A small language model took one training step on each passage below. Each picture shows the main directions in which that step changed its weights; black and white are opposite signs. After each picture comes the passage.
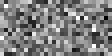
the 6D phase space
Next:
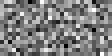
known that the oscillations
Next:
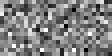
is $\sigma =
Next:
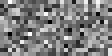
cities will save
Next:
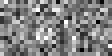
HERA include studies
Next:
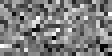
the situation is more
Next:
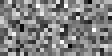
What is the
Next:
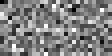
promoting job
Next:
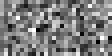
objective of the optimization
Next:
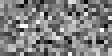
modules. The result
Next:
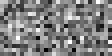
kind of networks
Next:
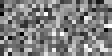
can be approximated by
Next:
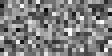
As also suggested in
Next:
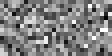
paper explored two related
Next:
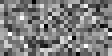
or intestinal
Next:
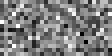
away from the bank
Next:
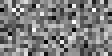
de Fisica
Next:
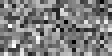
description of time that cannot
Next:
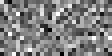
have negatively affected
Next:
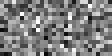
the algebra reduces
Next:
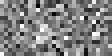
DCT coefficients observed in
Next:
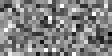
chains composed
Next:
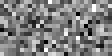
the paper were collected
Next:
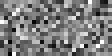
a necessary step towards the
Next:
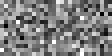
identifying the needs of
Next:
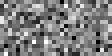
to form the new
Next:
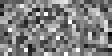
can be described by the
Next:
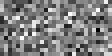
a factor of 2.}
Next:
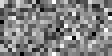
gesture class to
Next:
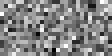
are difficult to assess
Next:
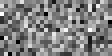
may be decomposed
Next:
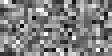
words or new
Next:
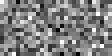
diameter of the
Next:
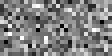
resources to build the user
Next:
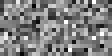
$j$, and then
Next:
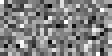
function of ranked
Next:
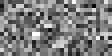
of the desire to
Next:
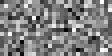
each independent fermionic
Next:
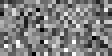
associated with this system).
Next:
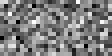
its evaluation and validation
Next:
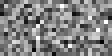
that studies are more for
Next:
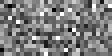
Wang, H.,
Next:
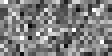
Noble et
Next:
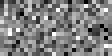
between $\cf$
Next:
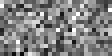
of the running
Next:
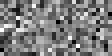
buying mobile
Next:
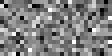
the relation to the
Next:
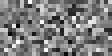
a silent
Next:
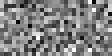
linewidth, which results
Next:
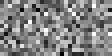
W. York
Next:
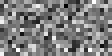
to the laboratory
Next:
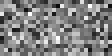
is to exploit
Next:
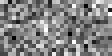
QoE metrics
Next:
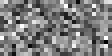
specific module used.
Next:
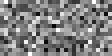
takes the form
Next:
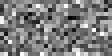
to the road.
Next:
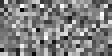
metric of the GR
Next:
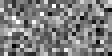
spherical coordinates
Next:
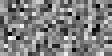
& Test object
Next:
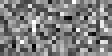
the investigation. The
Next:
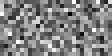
that factors such as the
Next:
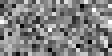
b does not remove
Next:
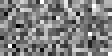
March, the
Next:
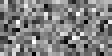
simplified and equivalent
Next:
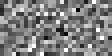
is the determination of
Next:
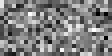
of manner. In
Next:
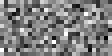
addressed, finding
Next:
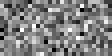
the dark matter
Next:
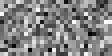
are close to being
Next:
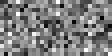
confinement, corresponding
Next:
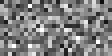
the terrace are
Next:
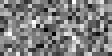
the sample compositions
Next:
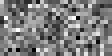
ccessibility, I
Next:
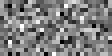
or chord term is
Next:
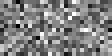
profiling will be
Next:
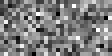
contribute to the
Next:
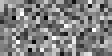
between the LHC
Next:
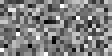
the eNodeB
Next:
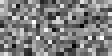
collision risks
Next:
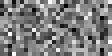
groups of theories about
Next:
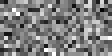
x SandPack
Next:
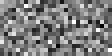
and AES and
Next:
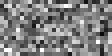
the tails of
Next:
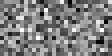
leaf blight
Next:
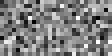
and quantification of
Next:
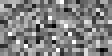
in the expressions of
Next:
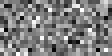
the equilibrium point whether it
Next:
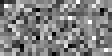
defined for that ones which
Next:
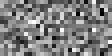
by the data center
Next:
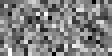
here we multiple the results
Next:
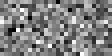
10 October
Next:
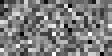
considered negative in this
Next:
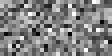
of patients based on physical
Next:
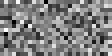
in Summer
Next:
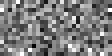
N₂O or
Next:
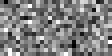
lower ratings than
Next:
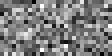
is healthy or
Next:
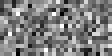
In this context, digital
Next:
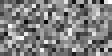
technique is shown in
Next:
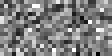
to easily visualize
